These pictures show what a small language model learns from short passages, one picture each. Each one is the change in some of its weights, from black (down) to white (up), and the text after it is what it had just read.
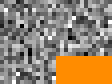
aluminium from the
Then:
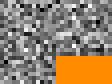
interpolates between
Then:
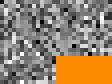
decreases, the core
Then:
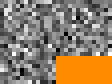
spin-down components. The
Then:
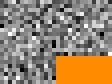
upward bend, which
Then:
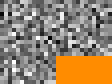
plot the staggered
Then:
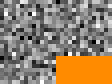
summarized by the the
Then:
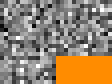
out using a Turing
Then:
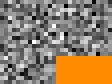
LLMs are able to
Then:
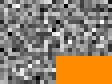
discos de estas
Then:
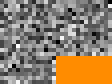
Mathematics and
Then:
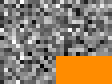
results indicate that the reported
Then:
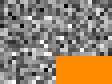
now study the dynamics of fluctuations
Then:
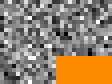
a reliable description of
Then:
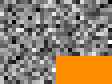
which measures deviation from
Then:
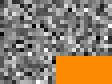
all cases considered, and therefore
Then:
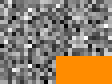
bit $b$
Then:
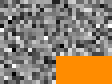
conditions. Comparison to
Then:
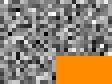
impair the efficiency of
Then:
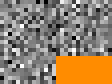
confirm that intermediate
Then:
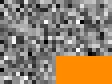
size dark spheres)
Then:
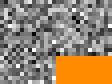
of parameter space for which all
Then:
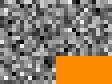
not need to be consistent with
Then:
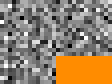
({\it solid line}).
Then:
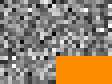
system, and the resulting
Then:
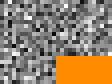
this appendix we describe how
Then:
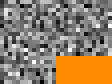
other are intermediate. This
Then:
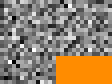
well known that the relationship
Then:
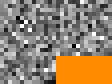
each string of chunks
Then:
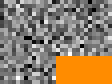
combined population of
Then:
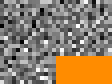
depend on the interactions between the
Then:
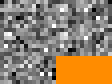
Applied Energy},
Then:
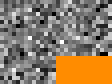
and has value~$0$
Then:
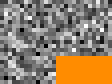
the same interval,
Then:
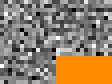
the desired frequency
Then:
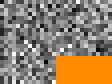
cite its full derivation
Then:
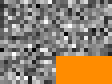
computation of factor score
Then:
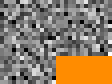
quasi-static and
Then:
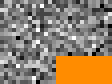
no stable fixed points whereas
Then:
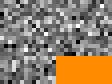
strong dependence on the lead
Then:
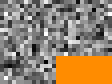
the Taylor
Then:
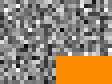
constant speed for much of each
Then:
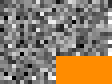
Collaboration, Phys.
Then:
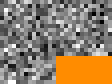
in the consideration of
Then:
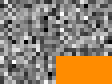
the level of 95\%
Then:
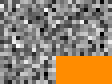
(as suggested by
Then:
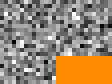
the measured distance of the
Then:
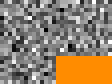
a practical solution to address
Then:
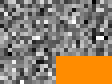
but the local maximum at
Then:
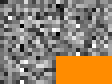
For a given L-R
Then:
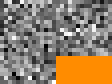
efforts have been made to
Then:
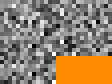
avoid toxic
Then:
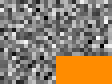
largely unaffected
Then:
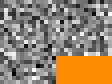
region of stability for the
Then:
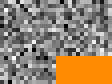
imply that at least in
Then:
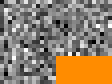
current. Unlike in the
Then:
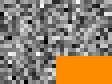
long disc build-up
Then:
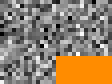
with a statistical significance
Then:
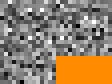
\ee Let us assume now
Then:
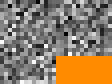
to detect these events,
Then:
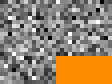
Through evaluation with
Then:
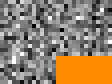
shown in Fig. 3A
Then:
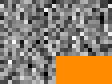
(5 min), the
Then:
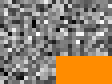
sites corresponds to a free
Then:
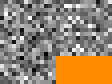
the finite lateral size of
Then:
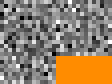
fields, which cause an
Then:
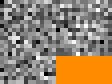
context, this avenue
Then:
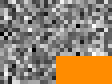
that study does not rely
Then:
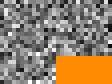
shift, X-ray
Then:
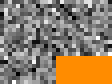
world languages.
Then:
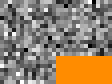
\section{An overview
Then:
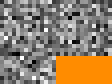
state we take the first
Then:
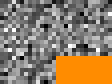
and $N$, resulting from
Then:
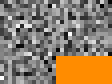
Outer membrane
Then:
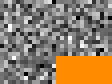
bold lines all have transition
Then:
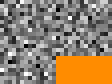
show the time trace of
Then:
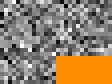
near the phase transition to
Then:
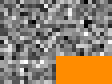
distributions were modeled by a
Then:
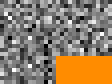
initial fraction of $A$
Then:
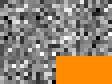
is solid. The bare
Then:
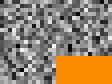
optimal estimation of unknown
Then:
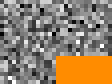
occurs at a certain value
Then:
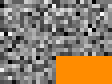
matrix element appearing in
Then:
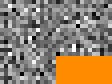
Information System, University
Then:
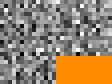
mass spectrum). With the recent
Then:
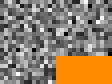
publications, associate
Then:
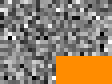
powered by the
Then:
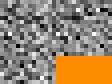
\epsilon}\right) ,
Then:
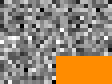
paper is organized as
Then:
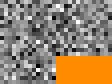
the sample showing a signal
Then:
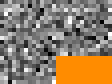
is diagonal using the
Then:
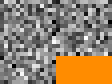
extractable work,
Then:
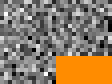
the dropouts are
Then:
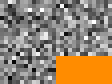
\ee Such a fit
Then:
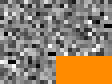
the extremality shift
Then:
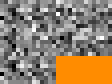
\begin{align} &
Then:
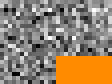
/yr) & log
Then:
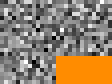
in a probability simplex
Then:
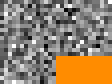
the chances of seeing
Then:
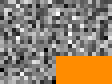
in contact with a thermal
